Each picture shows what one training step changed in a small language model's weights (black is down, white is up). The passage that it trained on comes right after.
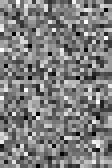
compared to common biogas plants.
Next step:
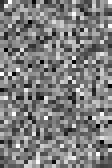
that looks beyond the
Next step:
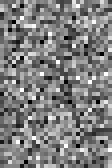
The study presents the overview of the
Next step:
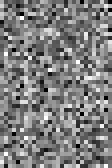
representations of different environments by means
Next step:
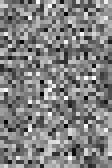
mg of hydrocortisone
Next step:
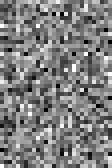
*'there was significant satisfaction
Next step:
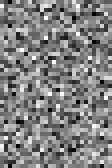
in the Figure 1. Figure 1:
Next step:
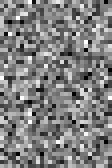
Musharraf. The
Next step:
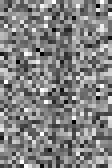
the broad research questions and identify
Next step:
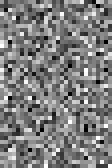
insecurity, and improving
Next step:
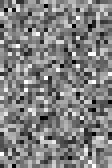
ant invasiveness?
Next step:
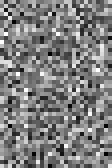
limited monitoring parameters. 4.
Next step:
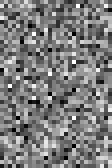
advice. If you catch
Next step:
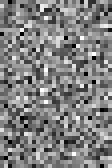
the waste recycling industry in
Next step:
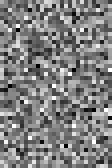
of a modern synthesizer to
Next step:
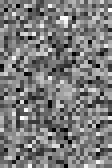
- a) it compiles,
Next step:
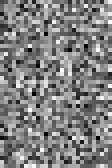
a column are not significantly different
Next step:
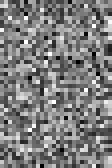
function* (quality of sensor
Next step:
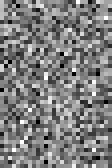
teachers - practical workers are working on
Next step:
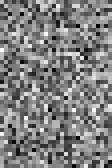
analysis of these fluctuations
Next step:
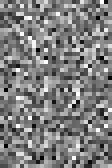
to UK law and the ToS of
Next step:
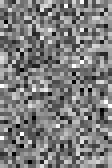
of its obligations under the
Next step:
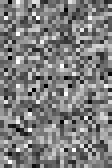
This findings disagrees with the
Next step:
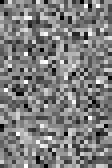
lossy substrate. The findings
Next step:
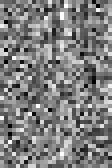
was anticipated that a combination of
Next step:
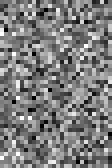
touch, bleeding
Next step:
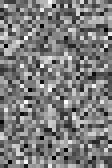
of thermal decomposition of
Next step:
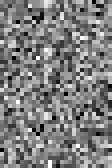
and learner-centered nature of
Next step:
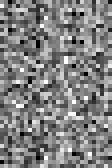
is still adequate to meet the
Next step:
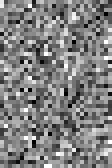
drawing from multiple disciplines,
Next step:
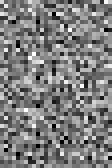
disturbance type and severity
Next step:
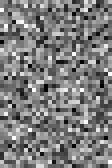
two regions where this factor seems to
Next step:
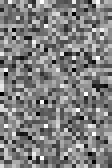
among paediatricians
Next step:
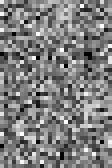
a liquid mobile
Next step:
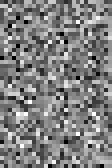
increase with the size of the population.
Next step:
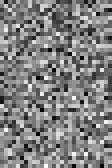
state of the particles and their
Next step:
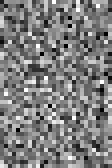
have genuine census of
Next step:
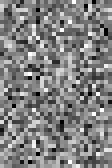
result is a binary or continuous
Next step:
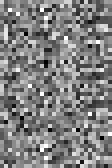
at the expense of protective
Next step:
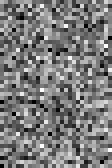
Encouraging learning Environment
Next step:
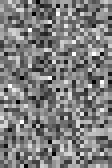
[OH⁻] AND
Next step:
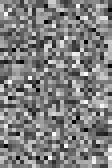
while focusing on conveying the
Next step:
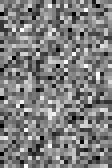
- The community of researchers advised
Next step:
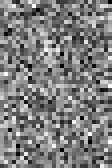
minerals [8].
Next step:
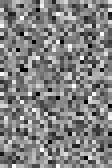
Samples were stored at
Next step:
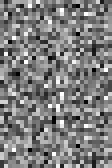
below 10, 7 and 6 respectively.
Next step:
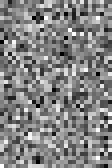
and organisations attended the
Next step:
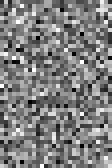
consumer goods sector, the
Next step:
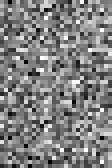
in the quality of mobile educational
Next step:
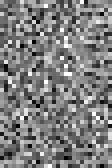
and intercultural communication. Among
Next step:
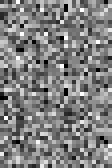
the decrease of the upper jaw's
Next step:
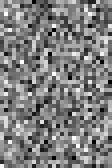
USERS OF NMR
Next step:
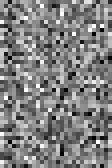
PICK VS Code
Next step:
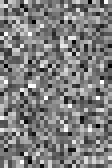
leaf nodes according to the maximum
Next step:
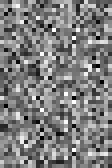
not acquire aerial
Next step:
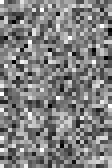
A dual barcoding approach
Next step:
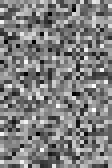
DEFAULT ON
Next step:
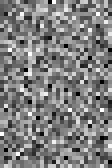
by Static GeoPubby
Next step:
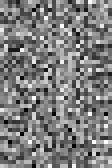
notably in the sourcing,
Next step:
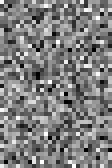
and interactive methods need to be
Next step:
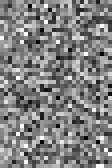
medical practitioners the ability
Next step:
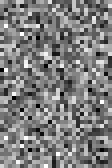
declined, these figures
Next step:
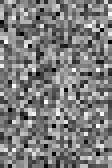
tree level-based analysis,
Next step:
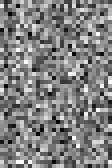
and G contain the solution and W contains
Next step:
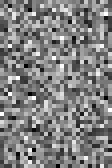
informatics, particularly the implementation of
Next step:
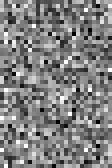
video has a duration of three
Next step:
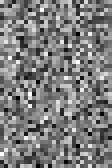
assess their potential impacts before implementation
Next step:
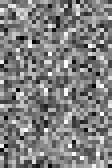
Scale (SBS), developed
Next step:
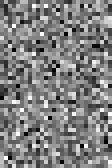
landforms classified in the
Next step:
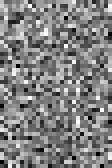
catering facilities.
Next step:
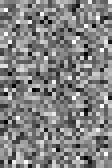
Parents Teachers Association
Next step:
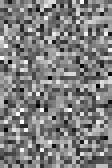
of the edge waviness
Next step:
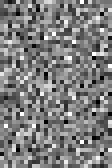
of sample respondents learned about
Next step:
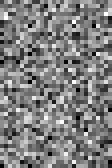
as “antithesis” and do
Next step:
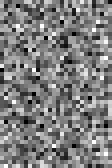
to be taught; therefore,
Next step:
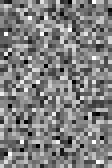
had significant and weak positive correlation with
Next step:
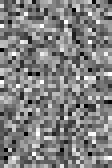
was adopted to conduct the
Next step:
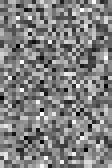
thumb side of our
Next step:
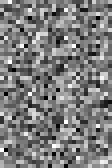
This pattern suggests that recovery
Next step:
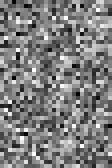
Investment Selling price
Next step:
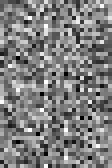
to sustain and to reduce the impacts.
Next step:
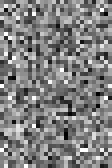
four groups: a negative control group;
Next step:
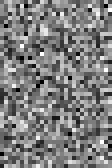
(AMAD) connects to
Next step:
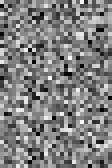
and inter-organizational interactions
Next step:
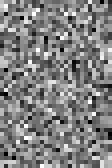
ancestral land owned by
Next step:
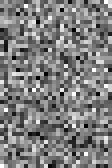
statistically determinate effect on
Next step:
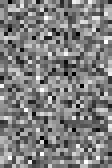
use of MCTS in transportation
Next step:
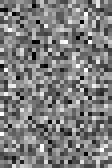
left atrial enlargement
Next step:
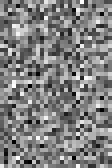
to interpret the data.
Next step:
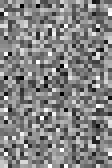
The relative standard deviation obtained from ten
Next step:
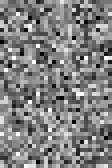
an internal array of handling and
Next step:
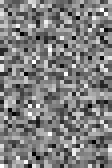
morals and ethics can explain most
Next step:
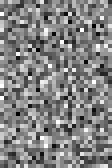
and coliform bacteria.
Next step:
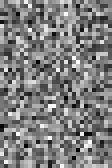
tooth. The CAD files
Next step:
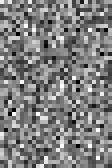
On the opposite, if
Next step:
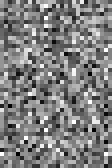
from the harvesting
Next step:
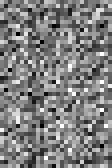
6. to manage data by
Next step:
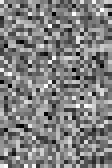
According to safety evaluation results using
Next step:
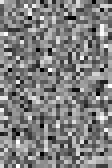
of scratches (*E.
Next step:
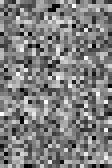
evolve an impeachment
